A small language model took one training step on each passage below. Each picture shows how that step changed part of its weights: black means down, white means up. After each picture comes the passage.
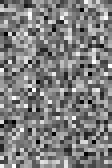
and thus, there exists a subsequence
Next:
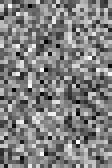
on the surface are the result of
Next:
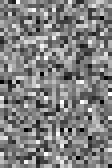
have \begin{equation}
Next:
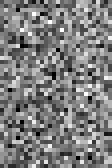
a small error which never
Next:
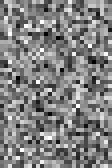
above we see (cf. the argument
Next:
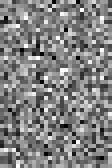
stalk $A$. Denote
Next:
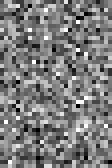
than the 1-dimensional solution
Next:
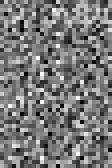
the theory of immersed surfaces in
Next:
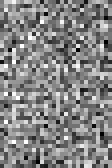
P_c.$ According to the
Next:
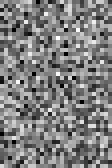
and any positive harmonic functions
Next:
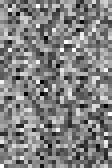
This leads to the following update of
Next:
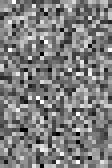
replacing $S$ by a
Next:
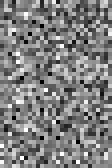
In the sequel, $X$
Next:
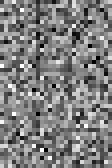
the statements hold. (c)
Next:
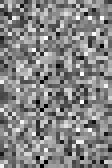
already have the values of all of the
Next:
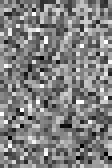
existing mathematical objects and structures,
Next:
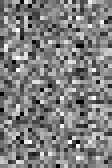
weak Szemerédi partition
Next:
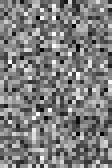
are continuous. \end{enumerate}
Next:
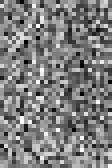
are the proper transforms of
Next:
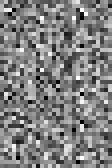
superior with respect to {\em
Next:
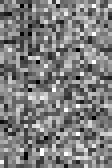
into account that the spaces
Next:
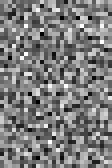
next step is to integrate
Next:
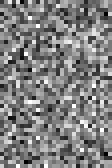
the same color and vertices
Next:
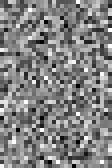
{\sc Cantor}'s
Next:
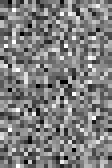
t^{\beta}}.$ This later distribution
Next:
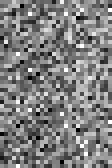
cost functional with respect to its first
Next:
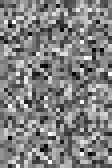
depending of a holomorphic parameter is
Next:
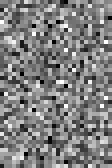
v=0$ as the condition
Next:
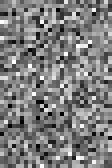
signs of the function values,
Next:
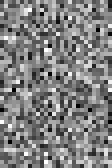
\\ \end{proof}
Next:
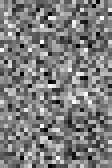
with the author's result with M.
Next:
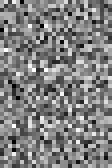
$\delta>0$ such that
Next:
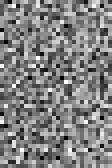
that the integrands in
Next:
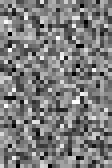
proofs of our results below will appear
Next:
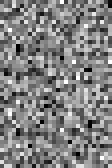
create a descent at
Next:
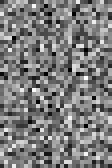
group theory with stable homotopy theory through
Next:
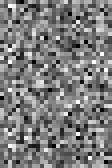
is one-dimensional. Thus
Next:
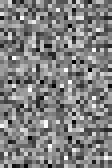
with each $\cY_a$
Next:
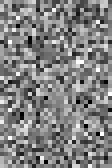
$x \in V$. Then
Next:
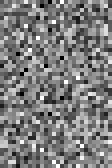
sparse representations under wavelet
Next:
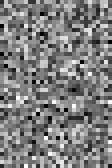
\cite{rudin}, Theorem
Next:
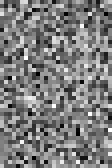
the synthetic example introduced in
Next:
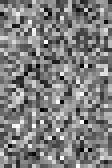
} $$ and the orientation
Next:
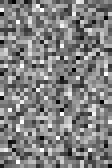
and then study the scalar curvature of the
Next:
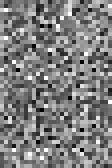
with punctured boundary respectively.
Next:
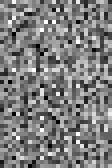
$\mathcal T$ of rank $p
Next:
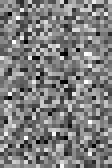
along the pipeline without
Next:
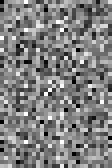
\quad s = y r_x
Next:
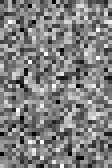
at the same number of points as the
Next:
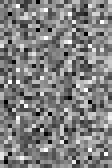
can compute all potential acceptance
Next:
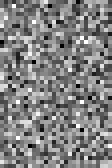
and (A.12) together,
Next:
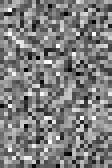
model classes of the two theories
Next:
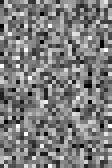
\cite{FH} for more
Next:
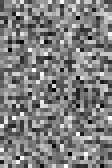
per subdomain. All simulations
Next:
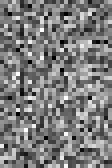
trained by continuously
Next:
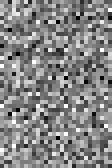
0~~ \text{holds for
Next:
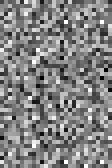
0 \end{array}
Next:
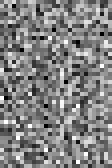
$L$. First, we deal
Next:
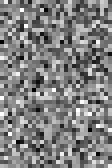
this functor is a local equivalence. We
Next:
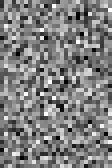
\in \Omega$ we can give
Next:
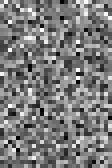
such direction was in choosing various
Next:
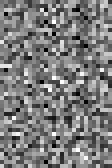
section, we also provide an overview
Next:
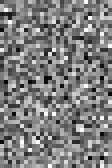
curvature, Tohoku Math.
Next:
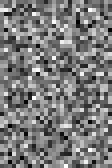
geometric models. We could expect a
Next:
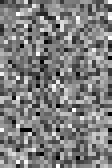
{\it weak module}. Here we write
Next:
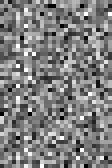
2]{Rump07A} introduced
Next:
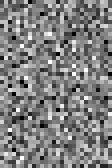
\ref{result} that
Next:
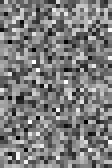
the context of optimal control problems
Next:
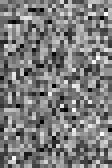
to its eventual terminal
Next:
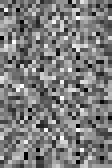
fixed matroid, the
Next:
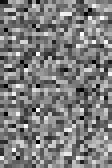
used to develop various tests
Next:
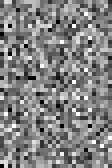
{ \draw[arrow]
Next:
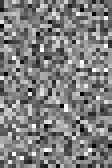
systems associated with either homoclinic
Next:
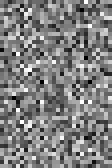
easy to see that the set of possible
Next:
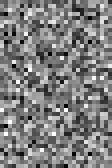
point out here, however, that,
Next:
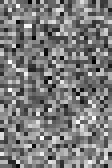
it instead on slightly smaller
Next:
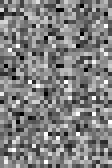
doubled in this manner.
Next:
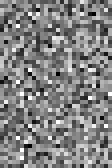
the dual rigged category
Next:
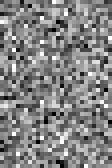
crossing; \\ {\it
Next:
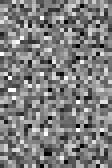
z(**u**). This subspace
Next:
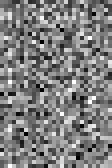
finite semimodular lattice which
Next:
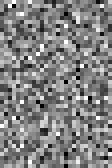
et $X_2$ sont
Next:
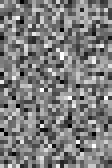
are smaller from those with
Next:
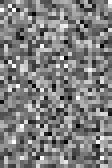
di Roma, P. le
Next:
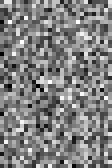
As the climate
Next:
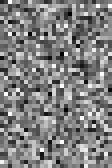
ray, the empty set,
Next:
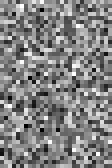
which is the asymptotics of
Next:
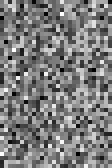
the computer using standard numerical
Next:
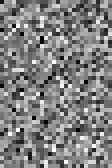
boxes lie in the same
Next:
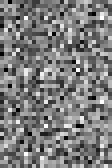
pair of computer programs
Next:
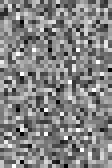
for the $X^*,Y^*$ take
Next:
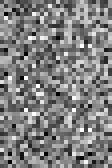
many classes of functions. Not only
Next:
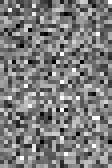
specific, let us consider a
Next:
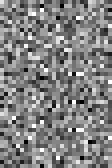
tensor functors \begin{align*}
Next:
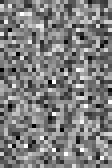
and Nührenberg,
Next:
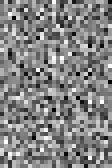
\Lambda V \to \Lambda V
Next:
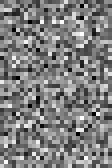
regions in $\rrn$ when
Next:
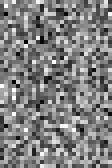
Traces of Functions
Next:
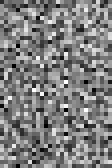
a unique mild solution in the class
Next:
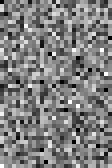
that $H(x,\nabla_+
